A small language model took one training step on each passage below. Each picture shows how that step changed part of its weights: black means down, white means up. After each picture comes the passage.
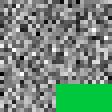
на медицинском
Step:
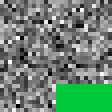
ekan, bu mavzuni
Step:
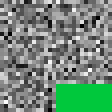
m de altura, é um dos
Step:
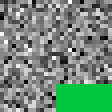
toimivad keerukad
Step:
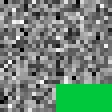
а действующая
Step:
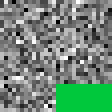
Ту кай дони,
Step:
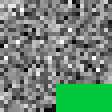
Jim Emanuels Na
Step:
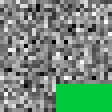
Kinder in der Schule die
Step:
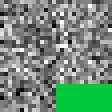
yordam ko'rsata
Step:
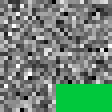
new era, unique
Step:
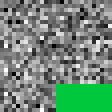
un padarīt
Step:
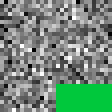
решения. Технология
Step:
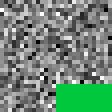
dynamic light
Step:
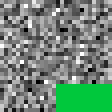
національних та
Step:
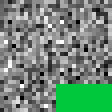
ilmiy tadqiqotlarni
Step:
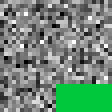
omil bo'lib xizmat
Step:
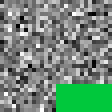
sowie die Technik
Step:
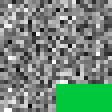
қилади. Аммо
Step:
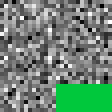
que también menciona
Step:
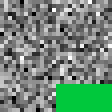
EUROPARC diferente,
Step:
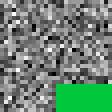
birligi. Ayrim
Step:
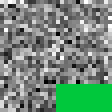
João Pessoa:
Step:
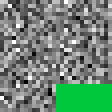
Agric. and rural
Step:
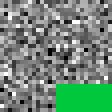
de los juegos que
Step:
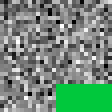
fostering ecological
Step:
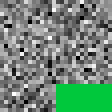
totalizando 76 pacientes
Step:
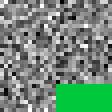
всё внимание
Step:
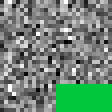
simplicité qui le
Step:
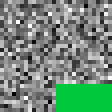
кенжа фарзанди
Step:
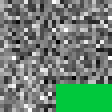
terjadi, termasuk
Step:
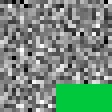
चोर या
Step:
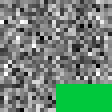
sensibilización ambiental
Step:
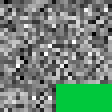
внести дальнейшие
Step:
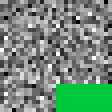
خود اجرا
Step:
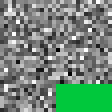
estudio, se logró
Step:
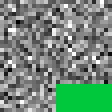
б комплексно.
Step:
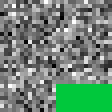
behoeft *Mr.
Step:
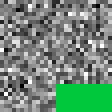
анализа проделанной
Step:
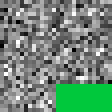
de maximizar su
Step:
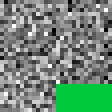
аёлларда барча
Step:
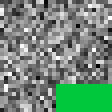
las universidades peruanas se
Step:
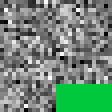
**J Clin Child
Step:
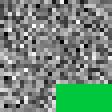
факторов, создание
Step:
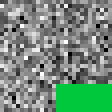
muammolari, erkak
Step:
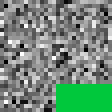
psikotes tentang
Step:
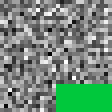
escasos pórfidos
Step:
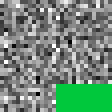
dengan jenis penelitian
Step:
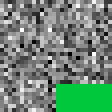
SE de la anterior,
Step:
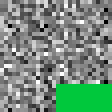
de către funcționari
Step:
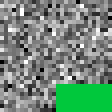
Relations." Journal of
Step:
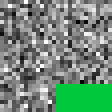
promovida em alguns
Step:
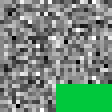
etish shakli va usullari
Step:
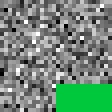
bajarmasam nima
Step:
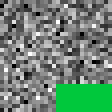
анализ различных
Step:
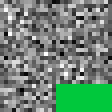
des capitaux propres et des
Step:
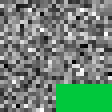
ilma bog'lidur»
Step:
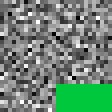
ortaya çıkması,
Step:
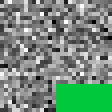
conditions of increased
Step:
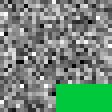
dan SPL dilakukan
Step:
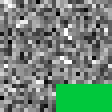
ce qui précède, la
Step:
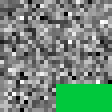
okulla sınırlı
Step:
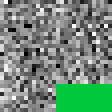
се изгради систем
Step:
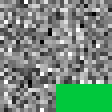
méthodes de CND.
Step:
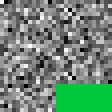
integratsiyalashgan holda
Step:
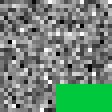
majburiy va bepul
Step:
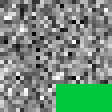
скважинах на
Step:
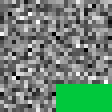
ortaya çıktığı
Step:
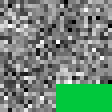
Federal aprovou o
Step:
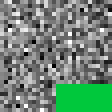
al Parc del carrer
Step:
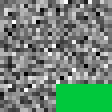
душу мою”,
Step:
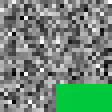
menuju ke tangkai.
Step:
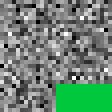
що закладені
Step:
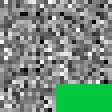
de Santiago de Surco
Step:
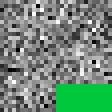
مسار التنمية
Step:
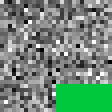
talabalarga berishlari
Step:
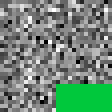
başından itibaren
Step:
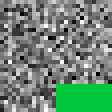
bu olim quyidagicha
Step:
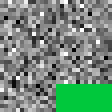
хусусияти шундан
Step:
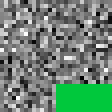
and Inclusive Learning.
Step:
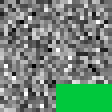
Social Sciences*, 3(2),
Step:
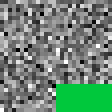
аптек у рамках
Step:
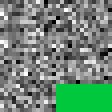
dan pemulihan
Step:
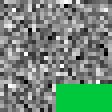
moins de ressources.
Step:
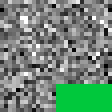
jarayonlari tahlil
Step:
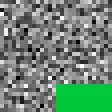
ng mga estudyante,
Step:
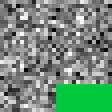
harakterli belgisi
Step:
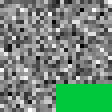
со стороны местных
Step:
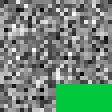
то посадка //
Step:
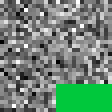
qalbning to‘rida
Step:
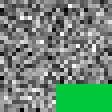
aynı zamanda
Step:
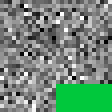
influence the performance of the
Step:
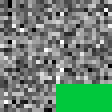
pulau disediakan
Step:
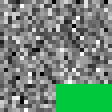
xalq uni o'rab
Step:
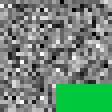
xil og'zaki
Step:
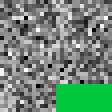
левом нижнем
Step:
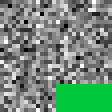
de candidats avec une
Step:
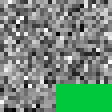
Chandra. *Pracin
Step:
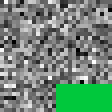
Oui Boire le premier
